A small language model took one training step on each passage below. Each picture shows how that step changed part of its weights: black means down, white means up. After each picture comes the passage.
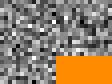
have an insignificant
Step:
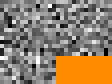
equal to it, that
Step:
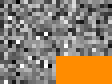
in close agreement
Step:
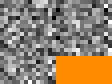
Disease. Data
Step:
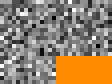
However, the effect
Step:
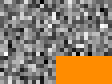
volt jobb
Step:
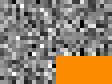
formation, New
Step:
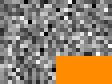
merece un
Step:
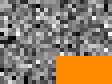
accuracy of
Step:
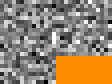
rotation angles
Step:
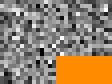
Federal de
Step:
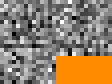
5 граммов
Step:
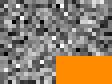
plays a role in
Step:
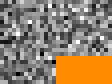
of rotary motion
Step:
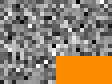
decrease sets
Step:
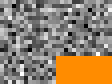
encuentran en
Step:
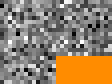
The groups showed
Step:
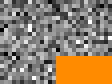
asosiy usullaridan
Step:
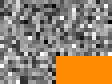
in relation to the
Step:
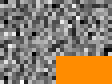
planetary systems
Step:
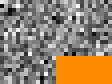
morphology of
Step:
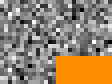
notable benefits
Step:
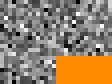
future requirements
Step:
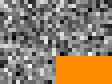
о высокой
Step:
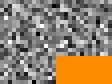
minimum inputs
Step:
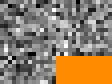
result from Belle and
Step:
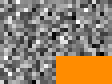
are shown to have variability
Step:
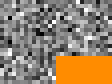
yang terungkap
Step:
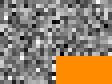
these may influence research
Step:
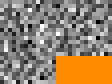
model to calculate the
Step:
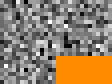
a focused
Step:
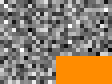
за перший
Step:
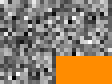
and other transients
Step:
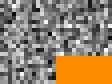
Lobo *et
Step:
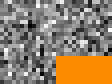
the mothers'
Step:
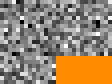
FACA a connu
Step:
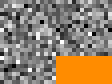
to the density of a
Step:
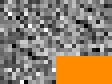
LRMs in a
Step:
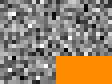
Bond Precision
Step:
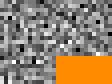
together in
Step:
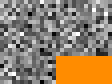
In the above,
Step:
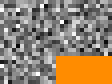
y nombrado de
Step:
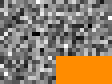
per constant time
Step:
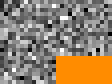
an ambiguity in
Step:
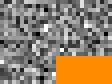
combinación de
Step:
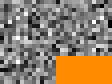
of politics on
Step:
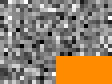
la orientación de la
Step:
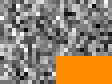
in Cepheids
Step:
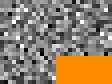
certain information about their
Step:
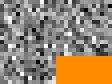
V \cup C$.
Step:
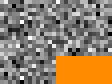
takomillashtirish bilan
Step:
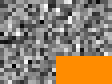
of distinct
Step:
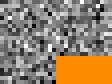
water splitting
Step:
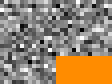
For observer related
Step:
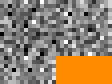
method where AMLO
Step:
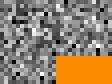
reducing agents
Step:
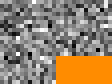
to note that the
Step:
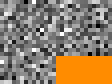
These results indicate that
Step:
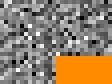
бўлади у
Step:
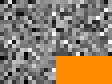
BMRT and
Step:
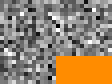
after the other.
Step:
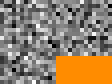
because the relations obtained
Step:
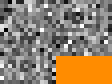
two can be explained
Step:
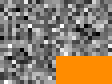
lossy channel
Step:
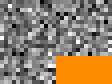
que na verdade
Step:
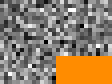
/ Single
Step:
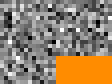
de Valencia y
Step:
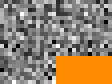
better. 7.
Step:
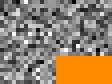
humanity, such
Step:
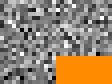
finite number of resolution
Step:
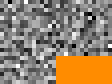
la ciudad de
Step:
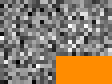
as follows. The system
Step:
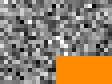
attention owing
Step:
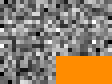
not been submitted
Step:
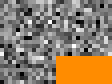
vector, with all
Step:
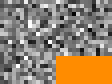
modified gravity
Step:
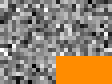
ser resuelto en
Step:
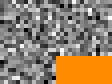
the histogram of
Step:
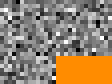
de condiciones
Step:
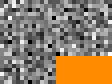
belonging to the
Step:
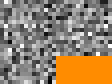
bahan untuk
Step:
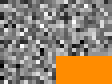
economia das
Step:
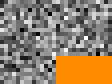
purpose of these
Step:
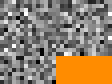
CRAs form
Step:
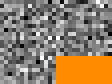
базы за
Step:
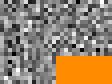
quantitative or
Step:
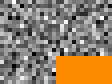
is sufficiently
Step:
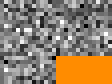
from the computing power
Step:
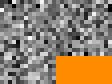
are limited to a given
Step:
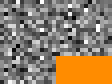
have been found to form
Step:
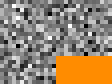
Same layout as
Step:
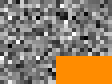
dire, rares
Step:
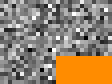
For idempotence
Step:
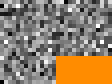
of the teachers are
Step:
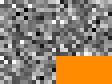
higher values the smaller
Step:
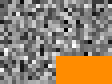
the PostGIS
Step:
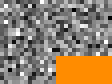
не способных
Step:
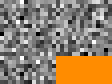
indicated that there were
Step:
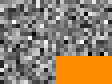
obliquely characterized
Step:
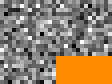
перед його
